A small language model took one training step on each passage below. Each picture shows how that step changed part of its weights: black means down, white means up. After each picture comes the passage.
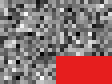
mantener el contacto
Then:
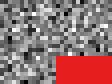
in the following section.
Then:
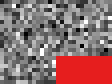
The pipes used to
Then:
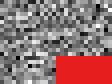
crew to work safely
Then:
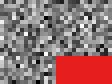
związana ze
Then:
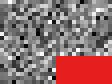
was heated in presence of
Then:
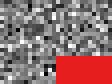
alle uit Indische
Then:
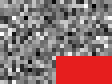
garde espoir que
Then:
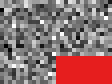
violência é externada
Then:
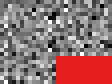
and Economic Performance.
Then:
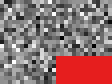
Ministério da
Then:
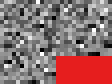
общества, и не
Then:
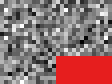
сделать вывод
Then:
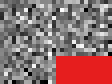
Спасов; -
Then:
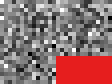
va moliyalashtirish uchun
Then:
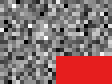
kitob mutolaasi va
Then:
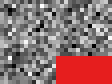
way people manage things
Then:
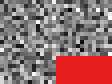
Benthic microbes
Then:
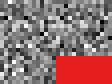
da “orquestra
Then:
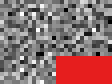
Words taken from other languages
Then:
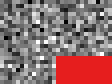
generales, en su
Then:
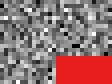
reduction in their renal function
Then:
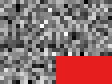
para construir un aprendizaje
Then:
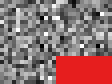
to the theoretical understanding of
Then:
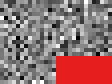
novamente S1: mais
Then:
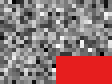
well as postgraduate
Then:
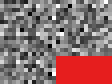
Rendering Process*
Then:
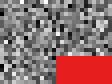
da Execução**.
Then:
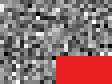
o'zining jamiyat
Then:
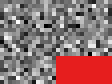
field equations are used and
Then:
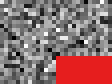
галузях народного
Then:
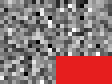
detected the rest of
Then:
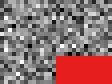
(2023). Comparative
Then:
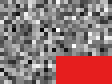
З цієї
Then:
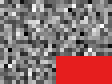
masjid qurish
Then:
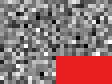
the slower heating rates
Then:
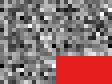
credibility that increases
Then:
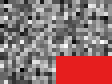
Dose) T ₃
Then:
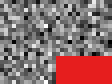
samaradorligini oshirish,
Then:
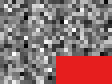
деган маънони
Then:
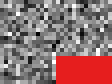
Their ability to model
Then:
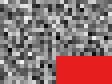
de interação em rede
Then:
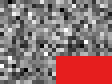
decision-making mechanism within
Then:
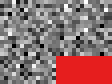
b-2V for
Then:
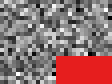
the challenges it faced.
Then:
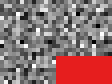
organization, that is, its
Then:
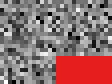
capacity and performance analysis curves
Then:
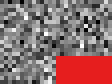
/ experiments, recurrent
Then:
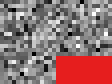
study was registered on
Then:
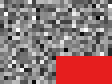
barriers to the labour
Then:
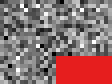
– erosion was
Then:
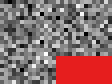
surveillance systems,
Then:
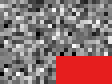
si bien no se ha
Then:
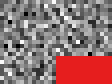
e apoio social em
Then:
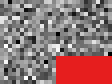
de Souza²
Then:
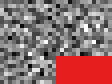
placing immense
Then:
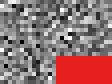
non uniform distribution of the
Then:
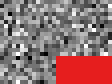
is in a position to do
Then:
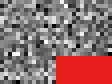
1 de outubro de
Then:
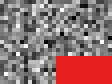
February, Published
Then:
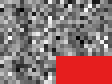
на фасаде
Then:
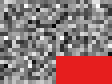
la entrevista;
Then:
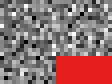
opetus- ja
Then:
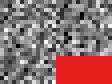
en la carretera
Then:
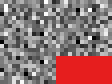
pelo ambiente físico onde
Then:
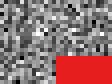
. Hence, the name
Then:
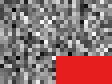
Theory of Living
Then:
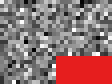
it will be studied the image
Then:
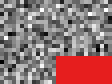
in the house. It
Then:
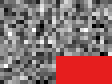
(MPa · m
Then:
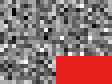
A metodologia de aprendizagem
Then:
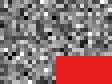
palabras. La
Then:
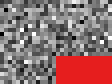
assess the feasibility of
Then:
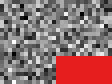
capacidad de respuesta
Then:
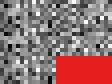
the reaction mixture was
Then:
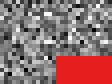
what it was only a few
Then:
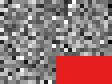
unter Druck
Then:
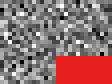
planta. En cuanto
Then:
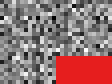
the middle of the
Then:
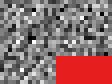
Dima, Al.
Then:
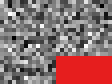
Yevropa davlatlari
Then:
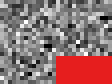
tanto que tenemos mayor
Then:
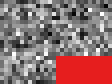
The aggregator
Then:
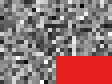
to keep the alcohol water
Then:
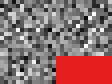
almacenamiento y el
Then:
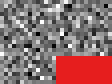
diferencias entre grupos en
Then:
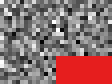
existente en el tiempo t
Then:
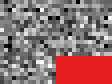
voelende kinderen.
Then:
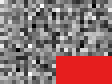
devam ediyor
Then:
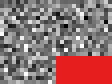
bello civili*,
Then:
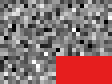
Cosine similarity is
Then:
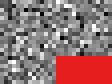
the firm's demands
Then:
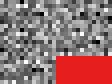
melalui partisipasi
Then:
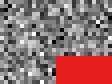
Analisis aspek hukum
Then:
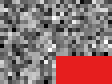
does not lend itself to
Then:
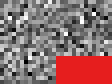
adult is largely
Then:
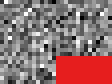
на узгодження
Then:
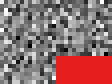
correspondiente a
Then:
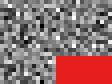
bo'yicha birinchi
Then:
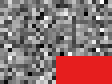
parâmetros operacionais
